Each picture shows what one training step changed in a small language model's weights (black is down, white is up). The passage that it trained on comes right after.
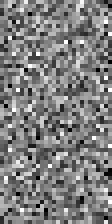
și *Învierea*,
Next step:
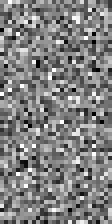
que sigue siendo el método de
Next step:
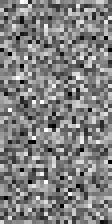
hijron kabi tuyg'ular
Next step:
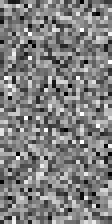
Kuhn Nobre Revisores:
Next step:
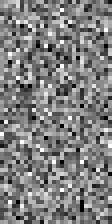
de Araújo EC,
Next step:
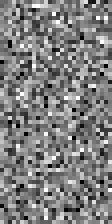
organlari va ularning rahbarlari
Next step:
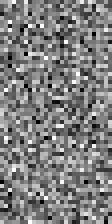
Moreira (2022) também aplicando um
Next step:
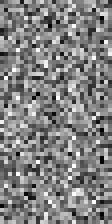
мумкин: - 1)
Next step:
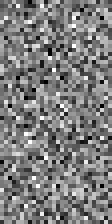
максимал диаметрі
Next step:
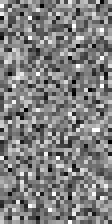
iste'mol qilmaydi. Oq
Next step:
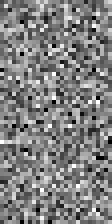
a impartir, y las aulas
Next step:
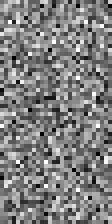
la captura y procesamiento de
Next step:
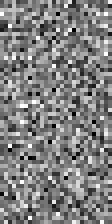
pênis preso secundário à
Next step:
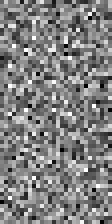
що визначає їхню
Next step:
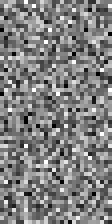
Conclusions are made about the
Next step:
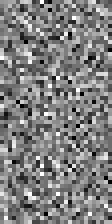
faoliyati talabalarning kognitiv
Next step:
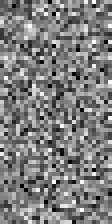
za reumatske bolesti
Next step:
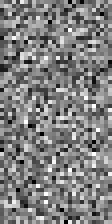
ways in which some modern
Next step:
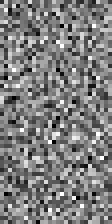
3. Герцекевич
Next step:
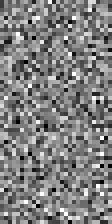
қўл ёзмасининг
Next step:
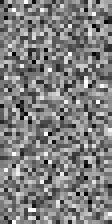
Ўзбекистонда жамоат
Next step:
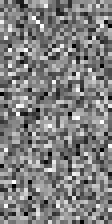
en el título. Un parcial
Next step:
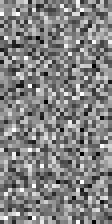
muhandislik konstruksiyalari,
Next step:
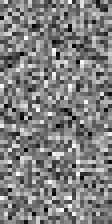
ahvol va shu kabilardan
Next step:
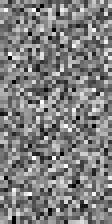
також ролі цієї
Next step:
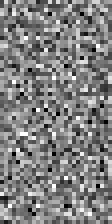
pélvicos: revisão
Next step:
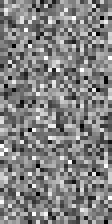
Xudoyorov Laziz
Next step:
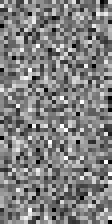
українському суспільстві
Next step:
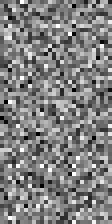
dan foydalanish; - o’p
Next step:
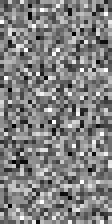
borar ekanmiz, bu
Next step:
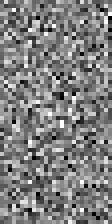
benda uji silinder.
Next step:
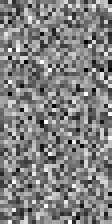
la cooperación. Si bien,
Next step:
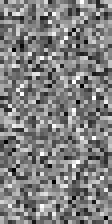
шаклланиб уни
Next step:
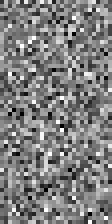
сил та потенціалу
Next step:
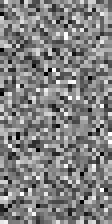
um projeto de educação continuada:
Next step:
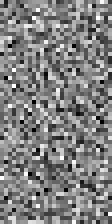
2. Mavzuga e'tibor
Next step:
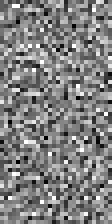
với bao câu
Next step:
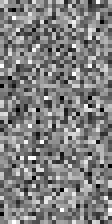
и практика: Вестник
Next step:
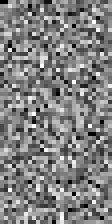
dominio; 3. contare il
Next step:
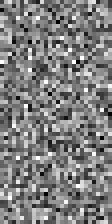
ularning o'sish jadalligi
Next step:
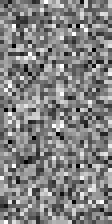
Har xil sport turlari
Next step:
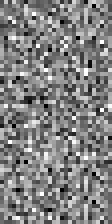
амплітудних значень
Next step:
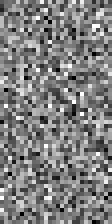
лише номінальні цифри
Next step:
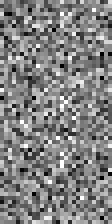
аграрному ринку не було
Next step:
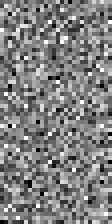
відкриттів: поява
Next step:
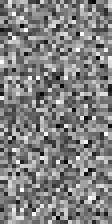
axborotlar bilan ishlash,
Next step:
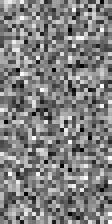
is important to highlight the
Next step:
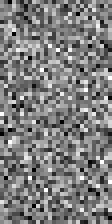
contestaron afirmativamente.
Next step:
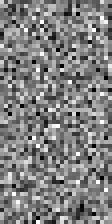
ferramenta de ensino no componente
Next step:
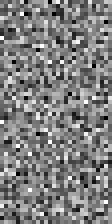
diyorni dunyoga
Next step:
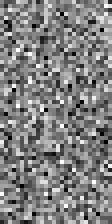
madu. *Journal OF Public
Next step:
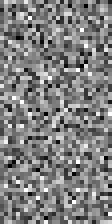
koko perintöaines,
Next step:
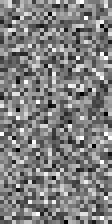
tamomi eng baland
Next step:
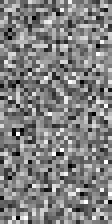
ähnliche Regelungen. In
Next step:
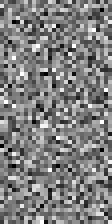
концепции стратегирования
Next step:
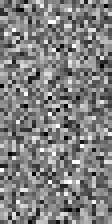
climat racisant qui a des
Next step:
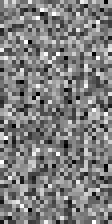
karakteristik tiap-tiap
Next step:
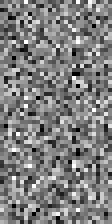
bilan ishlatib, katta
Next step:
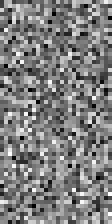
hua Margarida de Andrade que
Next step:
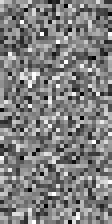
para su preservación. Dichos
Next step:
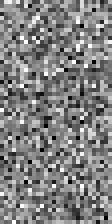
uma visão crítica em que o papel
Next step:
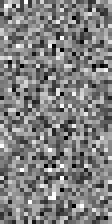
positief zou worden
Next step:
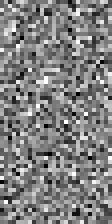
takomillashtirish "Raqqamli
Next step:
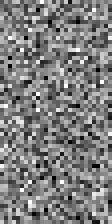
мы начинаем использовать
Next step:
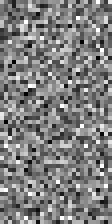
tuzumning oʻzgarishi bilan
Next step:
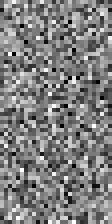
cover the whole range of
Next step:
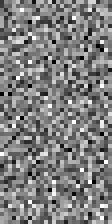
эффектом накопления
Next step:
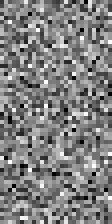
Professor Doutor Jorge de
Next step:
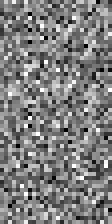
Mở bài - Thân
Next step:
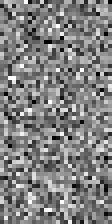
chiqish” vaqt momenti, Y
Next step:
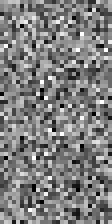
de ações para que as pessoas
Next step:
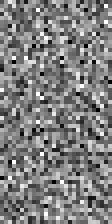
Au Bénin comme dans la
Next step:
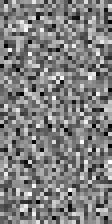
Associate Professor, Head of the
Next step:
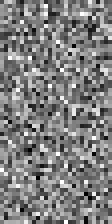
Фармакотерапија -
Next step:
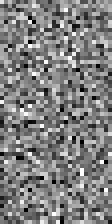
tutilgan maqsad maktab
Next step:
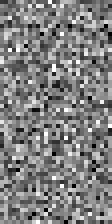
la lengua del 'otro'
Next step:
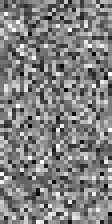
sazierebbe, che il mare
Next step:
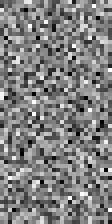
наглядных пособий в
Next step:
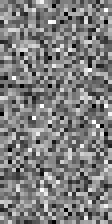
de prendre une décision importante*,
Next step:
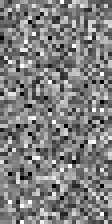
urinária diretamente na qualidade de
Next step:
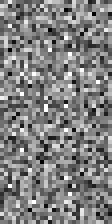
históricos. Nesse momento o
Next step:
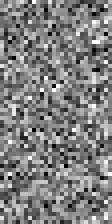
Botaniczne Polish
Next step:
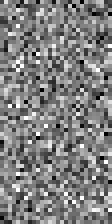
la classification décimale
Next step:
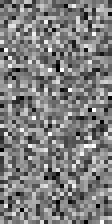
істейді. Қазіргі
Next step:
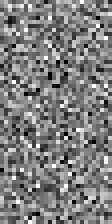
balki amaliy va ijtimoiy faoliyatda
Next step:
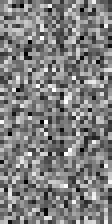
Abu Sa'id Abdurahmon
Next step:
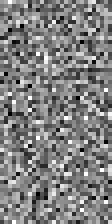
o que o coloca em uma posição
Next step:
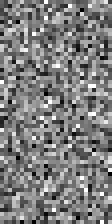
normativo refuerza la necesidad de
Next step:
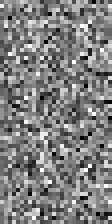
комерційної таємниці.
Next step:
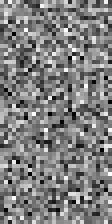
şuur ile adem-i
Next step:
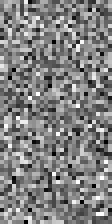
estimados a nivel nacional. Sin
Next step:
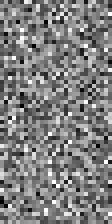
L. и *Euonymus
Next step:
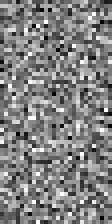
A presente revisão tem como objetivo
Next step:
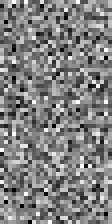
bo'lib, ularning hamkorlikdagi
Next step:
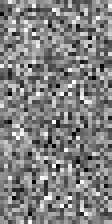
impulsar políticas de largo
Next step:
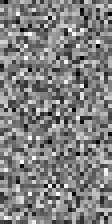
kengaytiradi: reportaj
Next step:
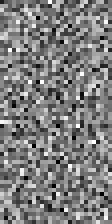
lavozimida bajarishi lozim
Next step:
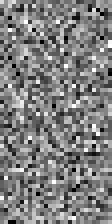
(2019) enfatizaram que as
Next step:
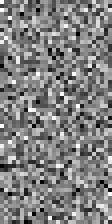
zu erhalten. Fazit Durch
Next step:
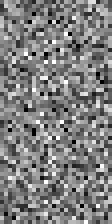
или не правильными, а являются
